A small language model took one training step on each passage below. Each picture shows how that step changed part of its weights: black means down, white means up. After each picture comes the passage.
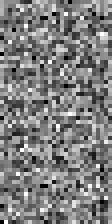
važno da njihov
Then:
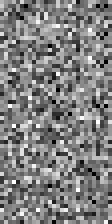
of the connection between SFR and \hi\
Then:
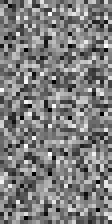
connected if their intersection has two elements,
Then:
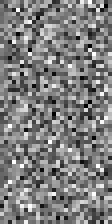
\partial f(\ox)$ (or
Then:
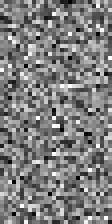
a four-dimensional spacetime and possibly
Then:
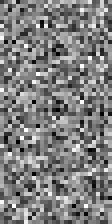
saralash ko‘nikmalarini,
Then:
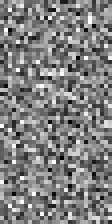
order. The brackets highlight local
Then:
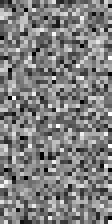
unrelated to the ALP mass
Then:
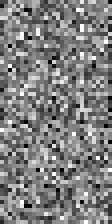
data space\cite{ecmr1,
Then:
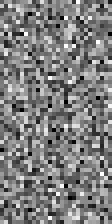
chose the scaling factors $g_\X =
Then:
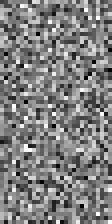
resonant level model]{(color online).
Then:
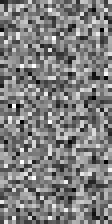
importance of the system with the Hamiltonian
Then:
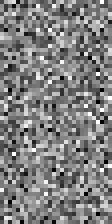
{\noindent\bf(a)} \ Two
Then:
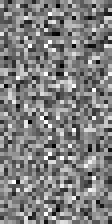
have two effects on the RWM: it
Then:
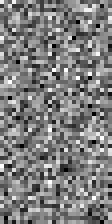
окна съедал свои
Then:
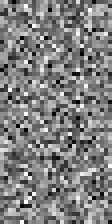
was named \emph{departure
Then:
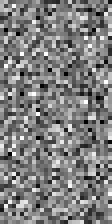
conservados y expuestos para la
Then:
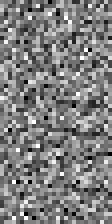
addition, other experiments at the LHC,
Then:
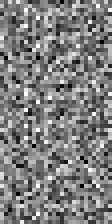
of NCP, Pakistan.
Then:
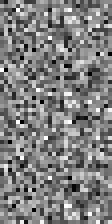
є ефективною і доступною для
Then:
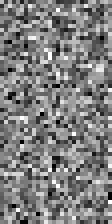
em questão das idades, porém
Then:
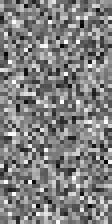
the correct statistics. Despite the
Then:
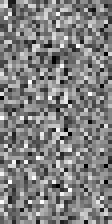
computational time. It is also more attractive
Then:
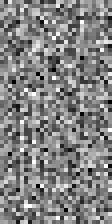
Selanjutnya mesin
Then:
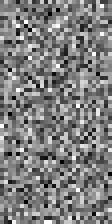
covariance condition (\ref{eq4}), and
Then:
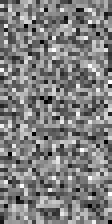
of driving laser as is typical for
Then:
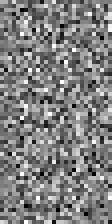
have been used in [5]. We propose a
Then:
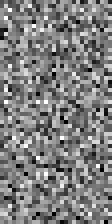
used. When angular measurements are available for both
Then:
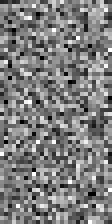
tensorial norm). Monotone viscosity
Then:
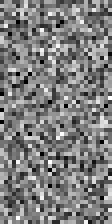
%Paragraph 9 Though it is
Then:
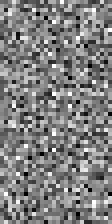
variable is advected to the new time level
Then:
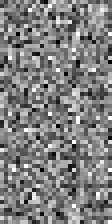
rede de 168 em que apenas
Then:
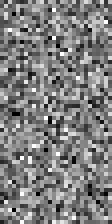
image may contain at most one odd part which occurs
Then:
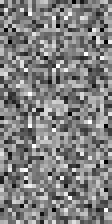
sentir las fuerzas del
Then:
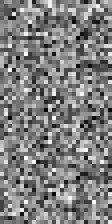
the good behaved operators. Furthermore if the
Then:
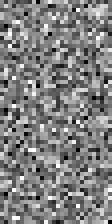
envolvidos, para realizar os
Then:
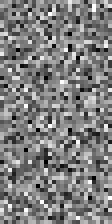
show that the stellar magnetic field acts on the disk
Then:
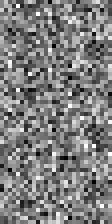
язык, конечно,
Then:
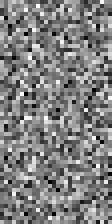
$d$ from the telescope under
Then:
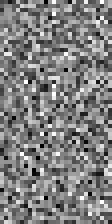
scores or there is more nuanced behavior
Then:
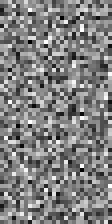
Scielo, Google
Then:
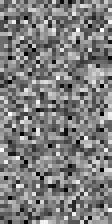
of atoms, $\bm{J}$. Its
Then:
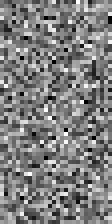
us to bring the critique of
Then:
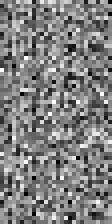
This improved an earlier bound given by
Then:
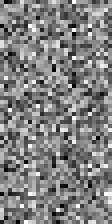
después del nacimiento;
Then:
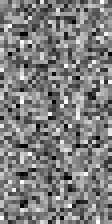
процентах по неуплате
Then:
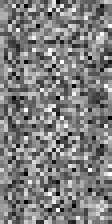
o teatro com alunos
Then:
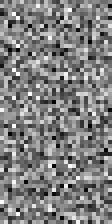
The coupled rainbow SDE and
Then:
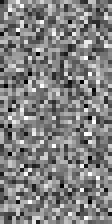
already comparable with diffraction limited resolution of
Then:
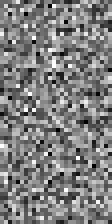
to the lambda superfluid transitions
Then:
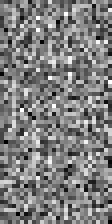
the $p+1$ factorization method.
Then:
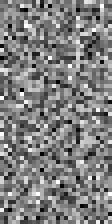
jets have been decelerated by collisions
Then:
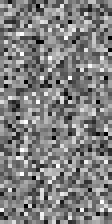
Note also that the cooling rate after
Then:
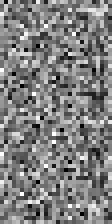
da literatura indicar uma relação positiva
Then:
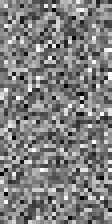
is contextually sufficient, we can decrease
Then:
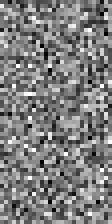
single top and di-boson production,
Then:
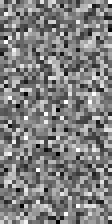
overcome the stabilizing effects due to
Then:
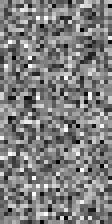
Eslab qoldi, yodlab
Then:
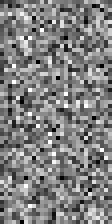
$u$, and hence one cannot find
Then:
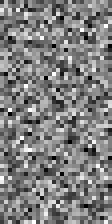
J.D. Farmer, Physica
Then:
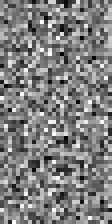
in Uzbek folklore will be
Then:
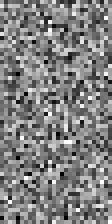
and the Compton parameter $y$. For
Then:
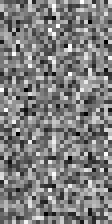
zero non-zero structure as the second power $
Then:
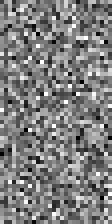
The massive cost of 3D acquisition
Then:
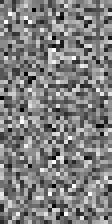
or 2-D MIMO arrays
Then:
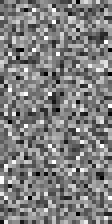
this section is devoted to proving Lemma
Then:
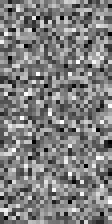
as $\mathcal{M}^{\omega }$. In
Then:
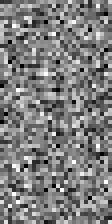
for sonification of EEG signal. This
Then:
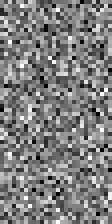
4) \textref h:R
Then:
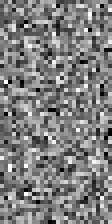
of fundamental scalars with a direct coupling to gauge
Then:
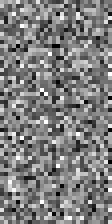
маркетинга e-mail:
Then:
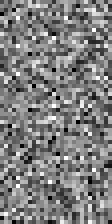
is rainbow connected, is called the
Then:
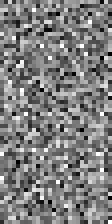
naturais, gera subprodutos
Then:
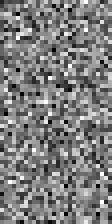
exceeds the signal. From these simple
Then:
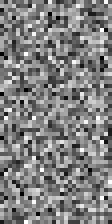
posturais inadequados ou
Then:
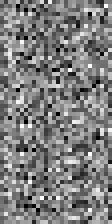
сила квазістатичною
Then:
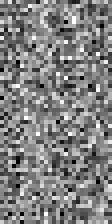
a adoção de criptomoedas
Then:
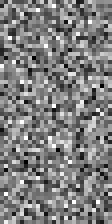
this difficulty. In particular, the results
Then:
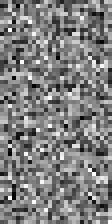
Faixa de Consumo
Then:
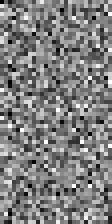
$60$ degrees, and $M_{\langle
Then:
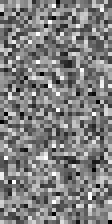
other more complex hydrocarbons. For a
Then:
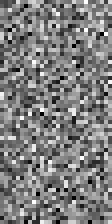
recipe preparation, home or auto
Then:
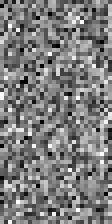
Já no projeto de 2011, por
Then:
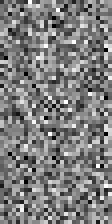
coherent structures. The structures are of two basic
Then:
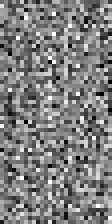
dimensions $1$ and~$2$ by
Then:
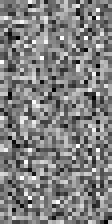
ilovalarning yordami bilan biz
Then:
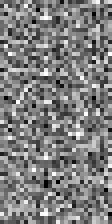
ишлаб чиқилган. Бу
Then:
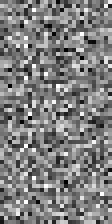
chiqish bugungi kunning
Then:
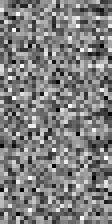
> 0$, define the (distorted)
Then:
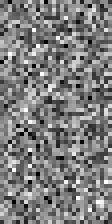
Variability in studies, especially in
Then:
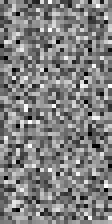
is only one way of covering the plane with
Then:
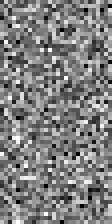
in some hyperplane; this hyperplane
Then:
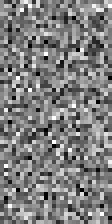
derivation under $\t=0$. First,
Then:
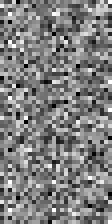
życia wyniosły
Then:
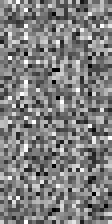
measurements of nuclear beta decays,
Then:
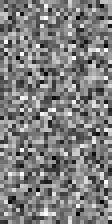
equations are formulated for each problem. The integral
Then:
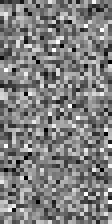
product of two hyperbolic elements with distinct but
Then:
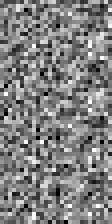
pesquisador possui grandes
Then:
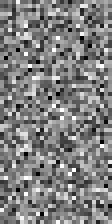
known trick also featured in the work
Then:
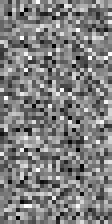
the polynomial in $\tfrac{1}{r}$
